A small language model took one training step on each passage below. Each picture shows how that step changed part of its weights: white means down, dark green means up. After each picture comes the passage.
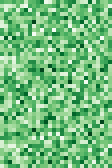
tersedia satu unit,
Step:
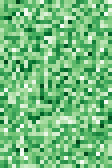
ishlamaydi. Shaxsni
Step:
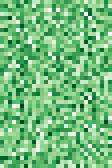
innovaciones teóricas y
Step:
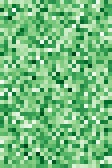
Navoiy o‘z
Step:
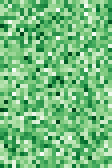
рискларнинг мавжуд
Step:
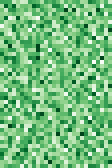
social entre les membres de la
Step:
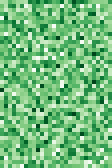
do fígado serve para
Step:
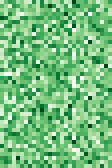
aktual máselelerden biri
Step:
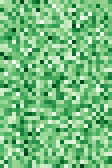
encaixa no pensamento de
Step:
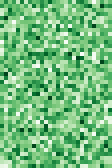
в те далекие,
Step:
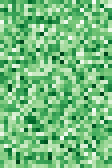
das pesquisas nesse campo, já
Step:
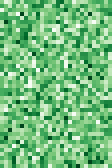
qilishi bilan bog'liq.
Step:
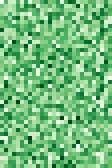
"miyasi" hisoblanib,
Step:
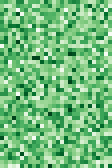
Econômico; crimes
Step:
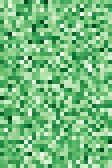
de exemplo, fizemos um
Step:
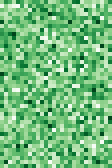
الفقرة رقم
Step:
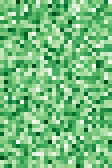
sentido, pode haver alguma
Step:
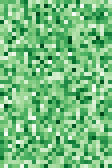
примере образцов
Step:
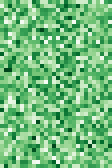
Москва, Россия
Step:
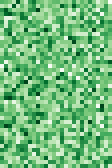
się na drzewach i
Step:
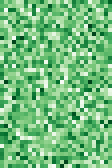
jeunes et les tendances
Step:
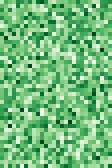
моментів відновлення
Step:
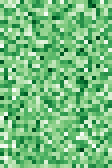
de Valor Agregado
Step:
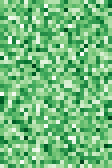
Accepted: 27th
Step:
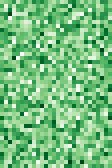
geht in seiner Tätigkeit
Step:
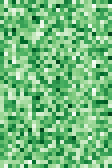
улыбка без губ,
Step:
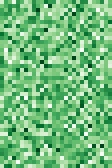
realidade estadunidense.
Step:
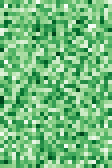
pada Program Paket B di
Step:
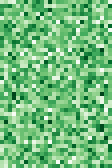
даже сказать, что
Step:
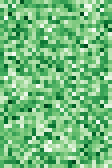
Чунки унинг ичида
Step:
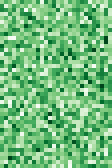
1)otlarni tirik vazn
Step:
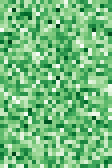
Положения по ведению
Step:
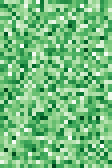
indiscriminado, o
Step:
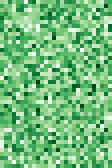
речевыми актами,
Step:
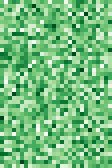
estudio constituye un mapeo
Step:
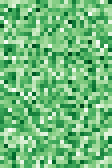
ґрунту, через
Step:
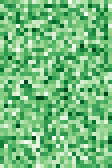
следует вести средствами
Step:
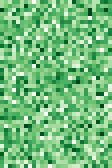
programación Controller crean un
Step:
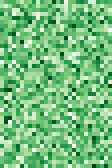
o que dizer sobre as
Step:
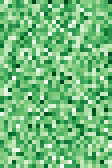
Economic Sciences (DSc), Professor
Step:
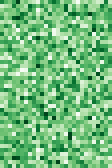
davrida inson huquq va
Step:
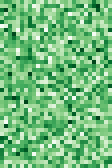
în bazinul Carpaților
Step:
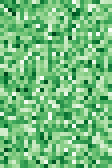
chu takror topti dilkam
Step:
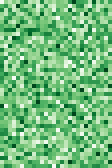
Arquitetura Zero Trust:
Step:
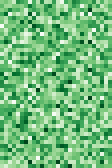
qilgan turistlar soni
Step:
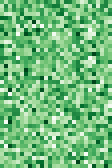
keterampilan, dan
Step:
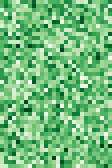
KPK. Peraturan tersebut
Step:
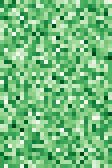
5 10 Сновидович
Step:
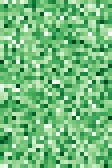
словами, товар не
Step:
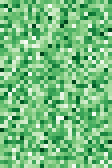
Depois de uns dias
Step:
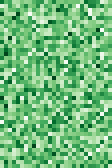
depozit operatsiyalarining nazariy
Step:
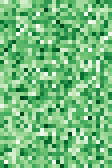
sodir bo‘la boshlaydi.
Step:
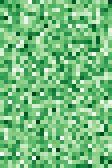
XXI, deben invertir
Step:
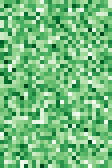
Ukraine to guarantee to
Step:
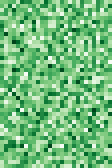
y posibles fechas para su
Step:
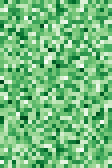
pacientes, resultando em melhorias
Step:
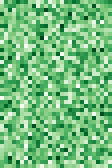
na realização de procedimentos para
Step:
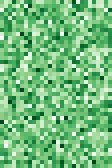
ou *sites*) que mais
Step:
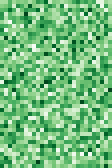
Ma'no Berish, Turli
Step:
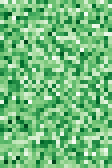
through the prism of
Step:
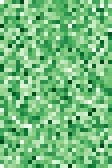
отраслях национальной
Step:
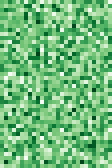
Характерною ознакою
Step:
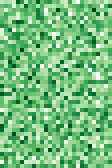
Modelo incorreto 1º caso
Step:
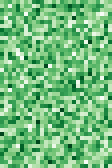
describes relationships of
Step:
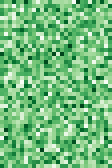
Андижан, и
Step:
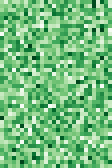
decorrente da trissomia
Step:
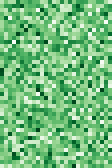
ingresar a las redes sociales,
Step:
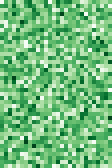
быстрой ликвидности
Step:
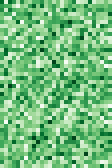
identificação e promoção dos valores
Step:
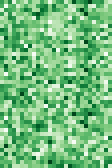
кўриниши кўриниши
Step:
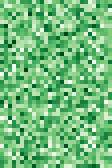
kabilarni kiradi. Bu
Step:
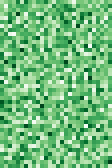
Enrique Dussel, 2005
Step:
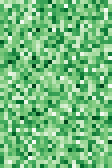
and research related to consumer
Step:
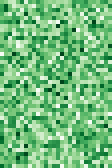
осени считают, а
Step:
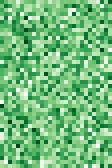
encontró que existe una relación entre las
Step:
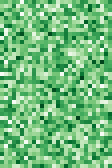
oiladagi va jamiyatdagi
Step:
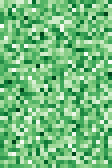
con Jamovi, de 20
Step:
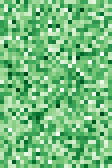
сложной динамикой.
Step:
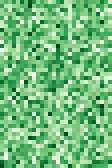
– простору і часу:
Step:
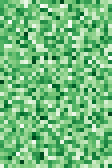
uning sabablari..... 174
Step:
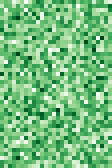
вошли в регистр
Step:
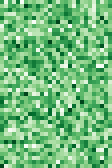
В свою очередь,
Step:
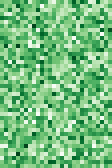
administrativa como lo son
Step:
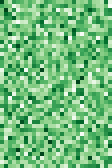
fréquentielle des
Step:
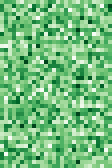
jocuri demonstrează
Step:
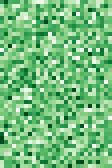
az emberi élet minden
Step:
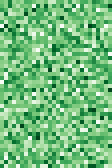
существует бесконечно
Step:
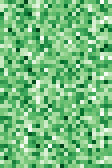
surge por la demanda de una
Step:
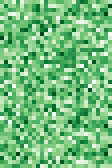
xulosa chiqarish mumkin, ammo
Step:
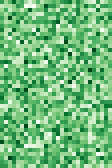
совершенствования методики развития
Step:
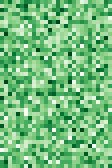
jihatdan ham farq qiladi.
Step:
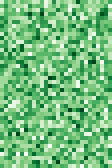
descritiva a respeito da
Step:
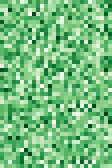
etgan ushbu go'zal
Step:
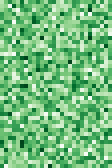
turkiy tildayoq
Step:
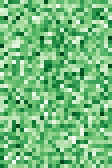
Gaudêncio Cunha
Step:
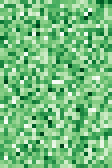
esa **frazeologik birlik**
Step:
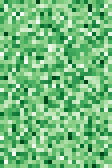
kamol topishini nazarda
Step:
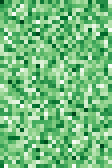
Green racer;
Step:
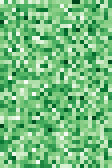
4. Kononenko V.
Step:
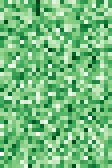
mecanismos, longe de
